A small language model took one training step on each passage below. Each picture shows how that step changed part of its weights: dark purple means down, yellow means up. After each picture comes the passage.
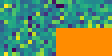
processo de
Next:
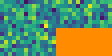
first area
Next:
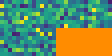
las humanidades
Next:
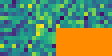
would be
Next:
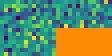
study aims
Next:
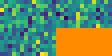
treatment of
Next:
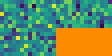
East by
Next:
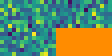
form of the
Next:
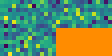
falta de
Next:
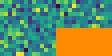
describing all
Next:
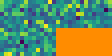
and external
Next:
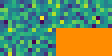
Pb yang
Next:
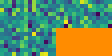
by the state
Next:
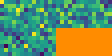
band at
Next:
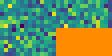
yang telah
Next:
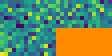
to improving
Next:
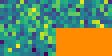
and Bang
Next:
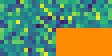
and combating
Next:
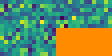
in order to
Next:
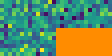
system, or
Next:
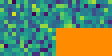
the user
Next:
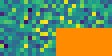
various variants
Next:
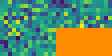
la acción que
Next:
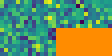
que inciden
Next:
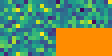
consensus process
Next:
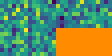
music, and
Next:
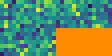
(Yana &
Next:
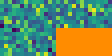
this hybrid
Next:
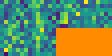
discovery of
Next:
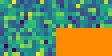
Educação de
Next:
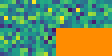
in International
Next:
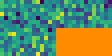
no entanto,
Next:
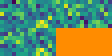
at the right
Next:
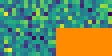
also plays a
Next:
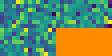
and damage
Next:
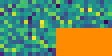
but that is not
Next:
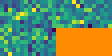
acids with
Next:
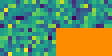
abril del
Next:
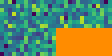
theme of
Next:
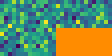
A smart
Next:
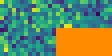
computation time
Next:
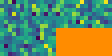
the development and
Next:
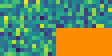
of the peat
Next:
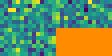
è un
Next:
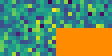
the nurses
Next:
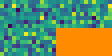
ke dalam
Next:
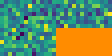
respect to the
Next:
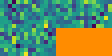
take as the
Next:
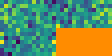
institution of
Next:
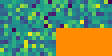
studied. The
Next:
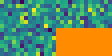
that pursue
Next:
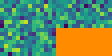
amounts of
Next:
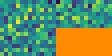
di Forte
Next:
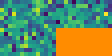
significant relationship
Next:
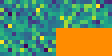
most important
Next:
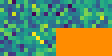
the realization
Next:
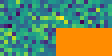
proportion of
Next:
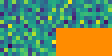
teve seu
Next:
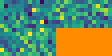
Table 1.
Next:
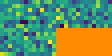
CNS is
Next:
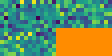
science and
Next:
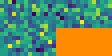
the forming
